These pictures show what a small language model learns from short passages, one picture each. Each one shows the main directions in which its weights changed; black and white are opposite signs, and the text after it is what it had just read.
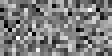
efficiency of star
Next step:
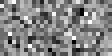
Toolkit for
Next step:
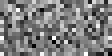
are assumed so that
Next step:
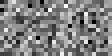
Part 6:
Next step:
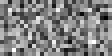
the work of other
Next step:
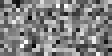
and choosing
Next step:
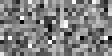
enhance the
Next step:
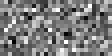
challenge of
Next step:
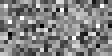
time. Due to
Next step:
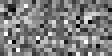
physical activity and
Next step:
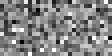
be reduced through
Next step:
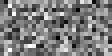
provisions of the
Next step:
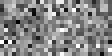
existing estimators.
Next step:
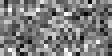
functionals across a
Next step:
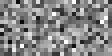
present paper aims
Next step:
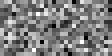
situation for
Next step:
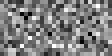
the specimen,
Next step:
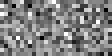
Kondo temperature that
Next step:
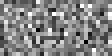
have \beq
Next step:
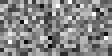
the ECG
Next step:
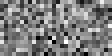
the extended
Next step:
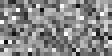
policy mix that
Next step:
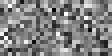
contrast. -
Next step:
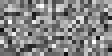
the ground and first
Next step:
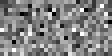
available. The
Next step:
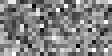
implements the
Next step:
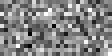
Computing times
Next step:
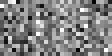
S. Lee,
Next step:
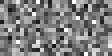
%% use the
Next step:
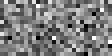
that are suggested
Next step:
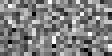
and wake functions
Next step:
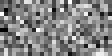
numbers. In
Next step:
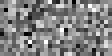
\rho$, plus
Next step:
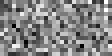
as specified in
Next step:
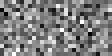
ISHE in
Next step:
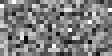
separately for
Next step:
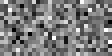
in the developing
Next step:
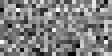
differences that
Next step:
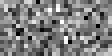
maximum number of
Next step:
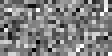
allow for equal
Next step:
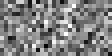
to provide information to both
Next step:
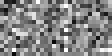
rural places
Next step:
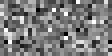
from the excited
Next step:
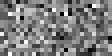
University, 36
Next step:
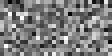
of the asset
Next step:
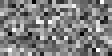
proposed application was
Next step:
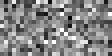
frequency is between 0 and
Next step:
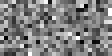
is worth
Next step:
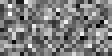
event reconstruction
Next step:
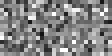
balance between a
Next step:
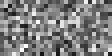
further equipped
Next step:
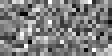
consistent with the local
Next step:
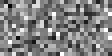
in public school
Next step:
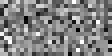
it indicates that the
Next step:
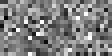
From this, significant
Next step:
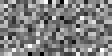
is close to the
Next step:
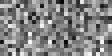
15. Table
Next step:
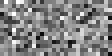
and connectivity
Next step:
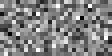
name will not
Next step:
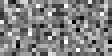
means that the
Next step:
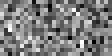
some other models for
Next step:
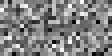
study the rare
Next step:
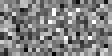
portion of an
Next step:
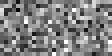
it resulted that the
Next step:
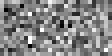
sugar control
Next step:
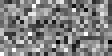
now. We value
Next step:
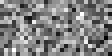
direct and iterative
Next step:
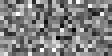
to their fields through
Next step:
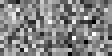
the electron transit
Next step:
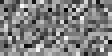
more general framework of the
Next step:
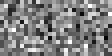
the other three methods
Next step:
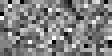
problem (as we
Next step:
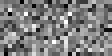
dominates the energy
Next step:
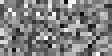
which makes
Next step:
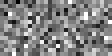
etc. As we
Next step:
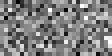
The results relate with
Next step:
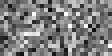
and enables more
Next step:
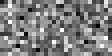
in Saudi
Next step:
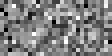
increase in the current value
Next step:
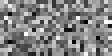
and 49 years
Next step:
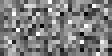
solvent, it
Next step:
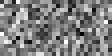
detect occlusion
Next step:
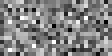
Instability Tool
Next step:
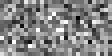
control parameters. We
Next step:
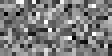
corresponding to an integrated
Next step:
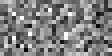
Operative and
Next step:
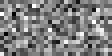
reason why
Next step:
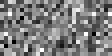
Fe and Mg
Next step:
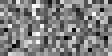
are only known in
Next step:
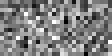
idler (see
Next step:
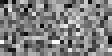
current. We assume
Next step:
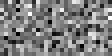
normalized to its
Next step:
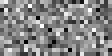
[Chen et.
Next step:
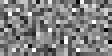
show that the second term
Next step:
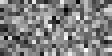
a function of time.
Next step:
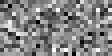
certain verbs in
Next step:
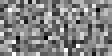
the subject that
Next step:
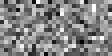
that needed in
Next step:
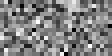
variety of
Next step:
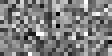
the spin frequency,
